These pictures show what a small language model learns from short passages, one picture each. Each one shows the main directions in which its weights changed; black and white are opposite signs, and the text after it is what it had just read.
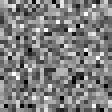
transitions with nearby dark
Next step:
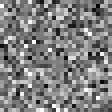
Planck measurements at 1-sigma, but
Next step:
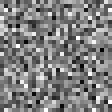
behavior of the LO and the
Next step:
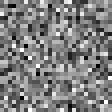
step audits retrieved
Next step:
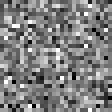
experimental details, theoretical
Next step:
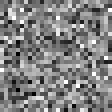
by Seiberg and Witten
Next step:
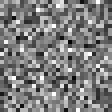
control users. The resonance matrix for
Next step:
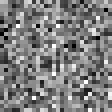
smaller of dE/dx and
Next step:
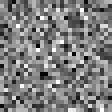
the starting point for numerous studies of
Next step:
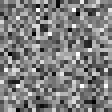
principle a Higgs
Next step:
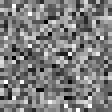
This theorem is easily
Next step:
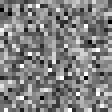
of Strange Hadrons}
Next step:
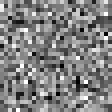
of collisional systems that consider He
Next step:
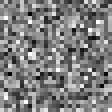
of that control both \fweI~and
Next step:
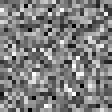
while appendix \ref{appB}
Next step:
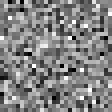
one to detect and manipulate
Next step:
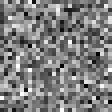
when charge noise is the only error
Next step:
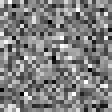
to study the career decision making
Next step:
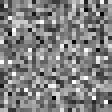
of a new singular length in the
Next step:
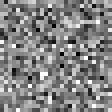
phase space in the course of time.
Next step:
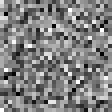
LiDAR images according
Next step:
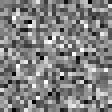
have also been seen at the perfect
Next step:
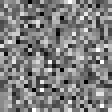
result of the integral over momenta
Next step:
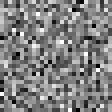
by normal ordering with respect to
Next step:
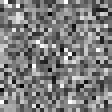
rest by any means on the
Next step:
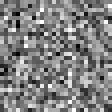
discrepancies in the evaluation
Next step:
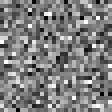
perhaps optical) emission of the
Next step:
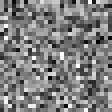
that the galaxy is a spiral
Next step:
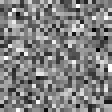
a quiet time (top,
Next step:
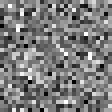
For this 500 MD simulations, 200
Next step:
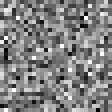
is caused by enhanced
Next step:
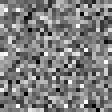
Unruh effect is not
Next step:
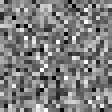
most significant benefit of the
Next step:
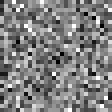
integration weighted with the density of
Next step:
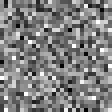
series of experiments was conducted
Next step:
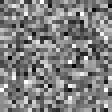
achieve 7$\times$ data
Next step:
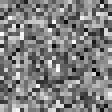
limit the range of $\eta$ by further
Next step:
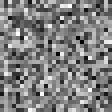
the expected transition from the classical to
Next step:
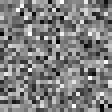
link set, which is of the
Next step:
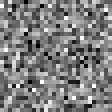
inaccessible to perturbation theory.
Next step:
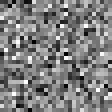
glycol based nanofluid as
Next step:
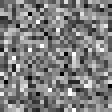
at the centre, i.e.
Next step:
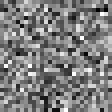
Goswami and U.
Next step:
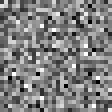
resolution is not necessary since
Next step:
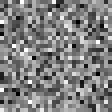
rather pronounced, whereas it
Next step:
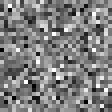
transport through composite
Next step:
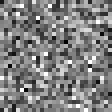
of the decisions, b) get
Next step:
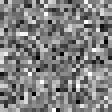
simulations, the latter being
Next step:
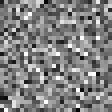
equation of motion was integrated with a
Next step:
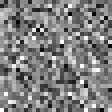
recent CVE is shown in Figure
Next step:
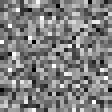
of Titan years.
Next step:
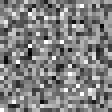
factors influencing student
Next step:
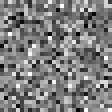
in mind what we can do in the
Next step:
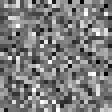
from numerical simulations as input.
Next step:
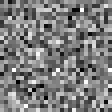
conformal supergravity can be
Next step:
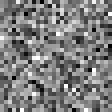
literature. The IEDF
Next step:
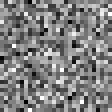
accuracy, with errors smaller
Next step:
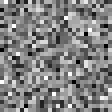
the late time $v$ at
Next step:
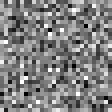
with the unit round sphere
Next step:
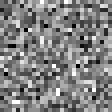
contribute to the discussion on the
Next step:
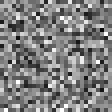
gaseous Ar-Xe
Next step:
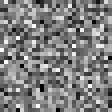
and Daniel~E Ho.
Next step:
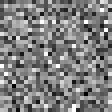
set of neighbors of $i$.
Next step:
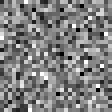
Instead, the alignment will
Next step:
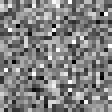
assigning the total charge of each
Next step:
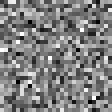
instead of the universal
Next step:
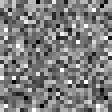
instrument (MIDI) on
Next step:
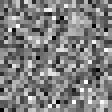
from SNIa, BAO and
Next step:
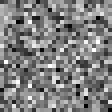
of volcanic lightning
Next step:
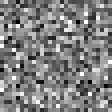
under buffer-gas
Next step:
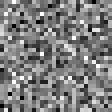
are properly fine tuned. The
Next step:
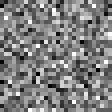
surface tension force itself will
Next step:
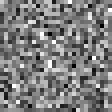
components $S_x$ and
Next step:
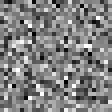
have been ignored. Therefore,
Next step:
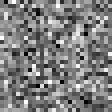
layer, the InAs QDs are
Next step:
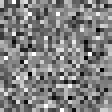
curves. It is therefore difficult
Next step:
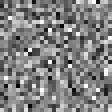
of $1/r$ type as
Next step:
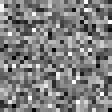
of SU(N) generators. The
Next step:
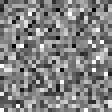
torsion describes the rotation of the
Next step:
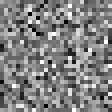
without chiral fermion
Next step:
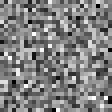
changes the gauge symmetry from
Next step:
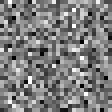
considerably less than the original
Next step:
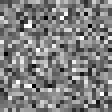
identification of both the \emph{size and
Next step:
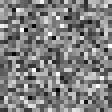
The interaction among the charge in the
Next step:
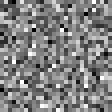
fraction for each KOI. That
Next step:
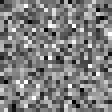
binary interactions happening at
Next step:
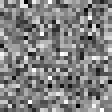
important. After Einstein, not
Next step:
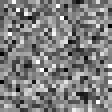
Support from a Royal
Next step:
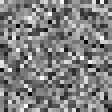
services without needing to be
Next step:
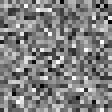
width modulation is incorporated
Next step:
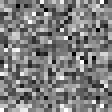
blue wing meaning that there will
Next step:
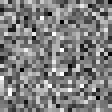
leading to the replacements
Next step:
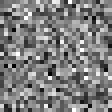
universe then evolves as
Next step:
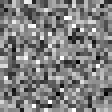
in the following Section. In the
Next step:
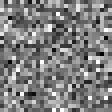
the training dataset. After
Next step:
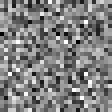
luminosity functions predicted that
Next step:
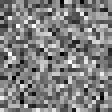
to be new.\bigskip The ground state
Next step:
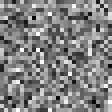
\eeq where $F_{\rm
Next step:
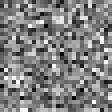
we may of course note that
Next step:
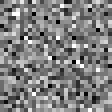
simply need to establish a
